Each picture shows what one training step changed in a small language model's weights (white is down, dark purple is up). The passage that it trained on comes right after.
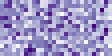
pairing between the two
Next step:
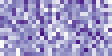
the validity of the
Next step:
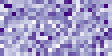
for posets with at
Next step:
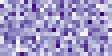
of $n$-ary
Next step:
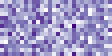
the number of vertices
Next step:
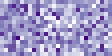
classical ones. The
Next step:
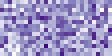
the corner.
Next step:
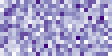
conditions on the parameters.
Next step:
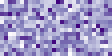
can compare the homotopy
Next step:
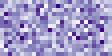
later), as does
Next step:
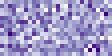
the sign of the
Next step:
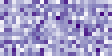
triangles. \par
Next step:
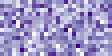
where it was shown that
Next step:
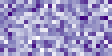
in general, essential variables
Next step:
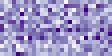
Annalen (in
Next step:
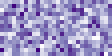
property $(x\cdot
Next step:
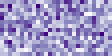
sentence and
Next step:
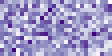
general situation where the
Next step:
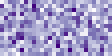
of $X$. It
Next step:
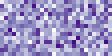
linear space of polynomials of
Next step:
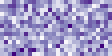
these two operations.
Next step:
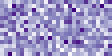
Invariant Theory will
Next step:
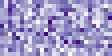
Number Theory 1
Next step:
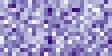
Moreover, denoting
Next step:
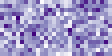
union of a standard basis
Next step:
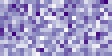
classical Ising spin
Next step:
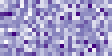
results of the following type
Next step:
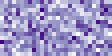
{\it Proof.} Let
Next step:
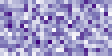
run the simulations
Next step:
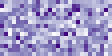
by $M$. If
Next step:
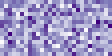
(finitely generated
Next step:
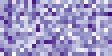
moduli component of vectors bundles
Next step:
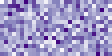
considering that the solution
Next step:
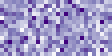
projection is performed on
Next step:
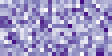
the other three graphs are
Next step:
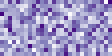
\vskip 2em
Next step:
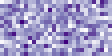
it, up to homotopy
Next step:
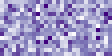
Besov spaces by
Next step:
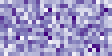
the union of the following
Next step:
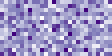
\backslash S$ via
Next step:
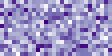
is non-zero,
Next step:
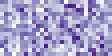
section. Finally, we
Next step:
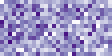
given in terms of products
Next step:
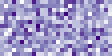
to be a convex
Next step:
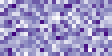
\circ \Big(
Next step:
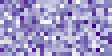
to adopt the
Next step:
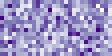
$ be the complete
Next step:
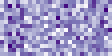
$i$th mean
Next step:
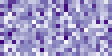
d\theta }{
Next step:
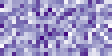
by a source at
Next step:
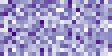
\nonumber \\ &
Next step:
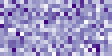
is contained in the interior
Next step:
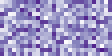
\aa \cdot
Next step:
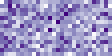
timelike vectors in
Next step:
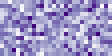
in Section 3, where
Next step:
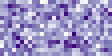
variable~$X$ is
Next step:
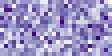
initial condition of a
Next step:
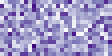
of rank one and
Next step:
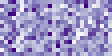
for $x \in
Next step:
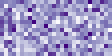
(green and
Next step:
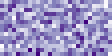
tends to critical value
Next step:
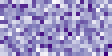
of Russian
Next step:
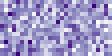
become clear in
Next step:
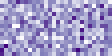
1 allows the primes
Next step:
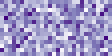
enforced by
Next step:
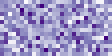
parallel Jacobi
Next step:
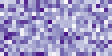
a weight vector with weight
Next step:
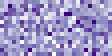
exposed to stochastic parameters
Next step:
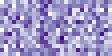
the previous lemmas we
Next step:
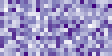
f+\deg h}
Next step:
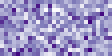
the infeasibility
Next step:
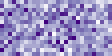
is relatively compact in
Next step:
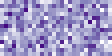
finding the probability that
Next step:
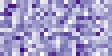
lemma below, where it
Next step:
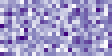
approaches are discussed
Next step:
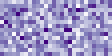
discretization as for
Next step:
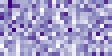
function and with these
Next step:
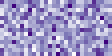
:\Gamma \rightarrow
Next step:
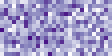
previous chapters.
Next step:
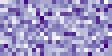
not move the set
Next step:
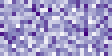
with $\delta \in
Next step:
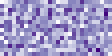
also have the same values
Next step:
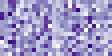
$\cala'$ generated
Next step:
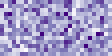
and $\varphi$ has
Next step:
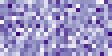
expectation (with respect
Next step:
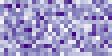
negative, we can see
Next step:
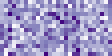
algebras play fundamental
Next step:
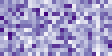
simple groups. Number
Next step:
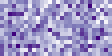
center of a
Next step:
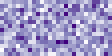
which generalizes results in
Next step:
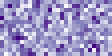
$0$, then the
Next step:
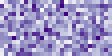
of a linear mapping
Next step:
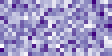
conjugation on
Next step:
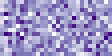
us take the general change
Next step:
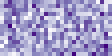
sequences along the lower
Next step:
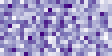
one-parameter group
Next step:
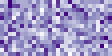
function is sufficiently regular.
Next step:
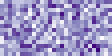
data, then the
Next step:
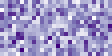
graph $H$. We
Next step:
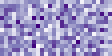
left invariant vector fields of
